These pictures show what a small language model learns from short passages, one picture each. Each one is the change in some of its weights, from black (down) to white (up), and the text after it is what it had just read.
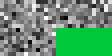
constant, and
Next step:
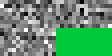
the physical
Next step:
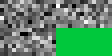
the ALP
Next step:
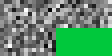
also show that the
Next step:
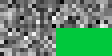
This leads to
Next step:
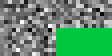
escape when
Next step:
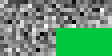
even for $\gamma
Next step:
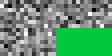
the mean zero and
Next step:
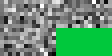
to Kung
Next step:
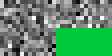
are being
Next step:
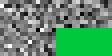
the fact that the
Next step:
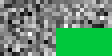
and studied in
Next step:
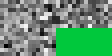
of base
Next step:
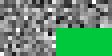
person in
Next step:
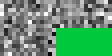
angle of the
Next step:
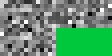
information matrix corresponding to
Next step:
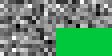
matrix $A$
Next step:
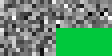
would like to
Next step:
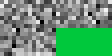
this point.
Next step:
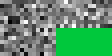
income and
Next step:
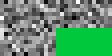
safe and
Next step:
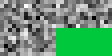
connection along
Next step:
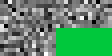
media and
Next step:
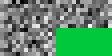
values of the parameters
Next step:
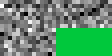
the case of
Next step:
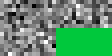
interviews were
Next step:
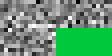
section. One
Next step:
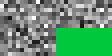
able to
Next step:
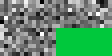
mode, while
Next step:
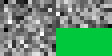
\and G.
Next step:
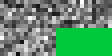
After a
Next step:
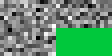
particular, in the
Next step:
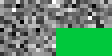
is high enough
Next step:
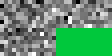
and Singer
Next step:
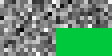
of radion
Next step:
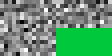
within the prediction
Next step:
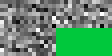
This together
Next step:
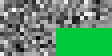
potential and derived
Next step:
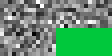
us prove that
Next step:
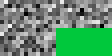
up by a factor
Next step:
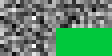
is computed and
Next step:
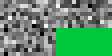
do not have
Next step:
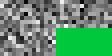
these lines in
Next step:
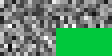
of any work
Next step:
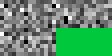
some sort of
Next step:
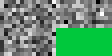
interaction of
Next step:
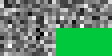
are also in the
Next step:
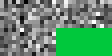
people are
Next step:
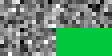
$\beta$ are
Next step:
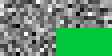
an triangular
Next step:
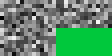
is not known
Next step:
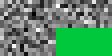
the applicability of
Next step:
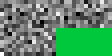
Lie algebra
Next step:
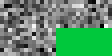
and extension).
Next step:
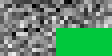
while for those
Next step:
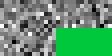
plants (\$)
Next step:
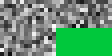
constraints, we
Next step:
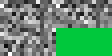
the low intensity
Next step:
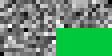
from the inverse
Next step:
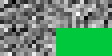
for different values of
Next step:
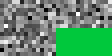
Fermi level
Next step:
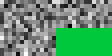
design of a
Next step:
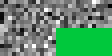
ce cas
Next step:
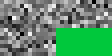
links to
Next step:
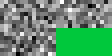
mean that at time
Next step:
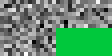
in the following two
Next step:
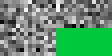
motions, and
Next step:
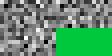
design and use
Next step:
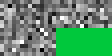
We therefore obtain
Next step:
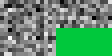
and in the
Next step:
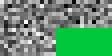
models, and
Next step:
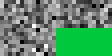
type of reality
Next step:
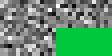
the lepton
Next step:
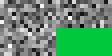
application to a
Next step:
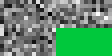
off and the
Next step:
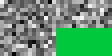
to construct a
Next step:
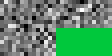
\alpha }
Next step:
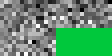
corresponds to the
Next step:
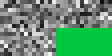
in all cases,
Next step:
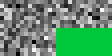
In the one parameter
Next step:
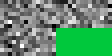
K_\varepsilon =
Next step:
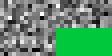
who were
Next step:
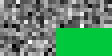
theory can be
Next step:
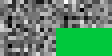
data types;
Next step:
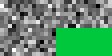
space the subspace
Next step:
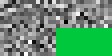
in the same
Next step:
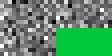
solutions of the
